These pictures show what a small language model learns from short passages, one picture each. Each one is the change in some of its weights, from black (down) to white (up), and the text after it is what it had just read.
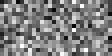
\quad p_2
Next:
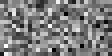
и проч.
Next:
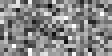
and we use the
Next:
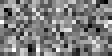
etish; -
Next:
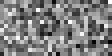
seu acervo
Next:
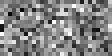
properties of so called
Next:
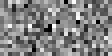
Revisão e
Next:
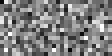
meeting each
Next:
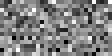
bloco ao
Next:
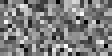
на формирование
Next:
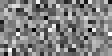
$n$-dimensional normal
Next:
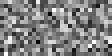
de la vida.
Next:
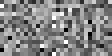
the History of
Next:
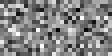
group factorized by two
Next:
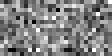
result for our new
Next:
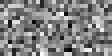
for the quotient
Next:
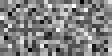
finite height is equivalent
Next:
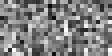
we also prove or state
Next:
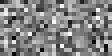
between the end of the
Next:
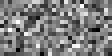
в XV –
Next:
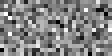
(hence the
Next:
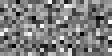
We denote by $\bar
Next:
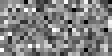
implemented a
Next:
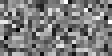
и от стенки
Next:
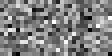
Note that using the simple
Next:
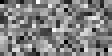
a crucial
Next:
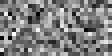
deduction graph.
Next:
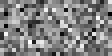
característica en
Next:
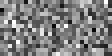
we obtain \[\PP
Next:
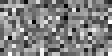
the distance between
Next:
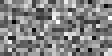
integration of theory and
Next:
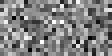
by differentiating three
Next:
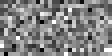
the above bound implies
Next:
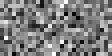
har bir pedagogning
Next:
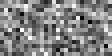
results for other types
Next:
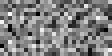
e memoria
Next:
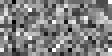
a very different asymptotic
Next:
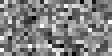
say that a linear functional
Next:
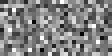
the entry in the
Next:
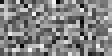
shape of a
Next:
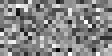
sets of the form
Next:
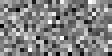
limitele de
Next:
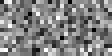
as above, saying
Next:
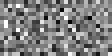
various cases.
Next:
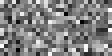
awal itu
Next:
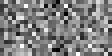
\mbox{if }
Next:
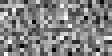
the contrary. Let
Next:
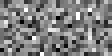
é utilizado na
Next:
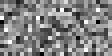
Jernej in
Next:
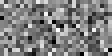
dit {\it
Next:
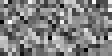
la Universidad de
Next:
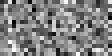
; in particular,
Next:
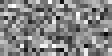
operator for the first time
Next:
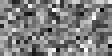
e ganha
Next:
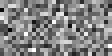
is the sum of
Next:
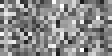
of solutions of the
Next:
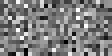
\item The image
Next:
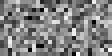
{\em reduce}
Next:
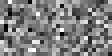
ni tashkil
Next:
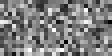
и стартира
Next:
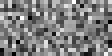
dat naast de
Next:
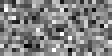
reproduce the argument
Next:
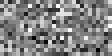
of $T$ and
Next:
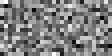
operator $\mathfrak D
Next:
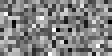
in the last step.
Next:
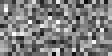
Shu asosda
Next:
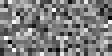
y precisa.
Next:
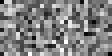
we get isomorphisms:
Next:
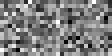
При оценке и
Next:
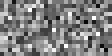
a given initial pair,
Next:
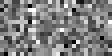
ortishiga olib
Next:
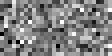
essencial para
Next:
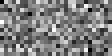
falling factorial
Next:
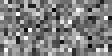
disposición dice
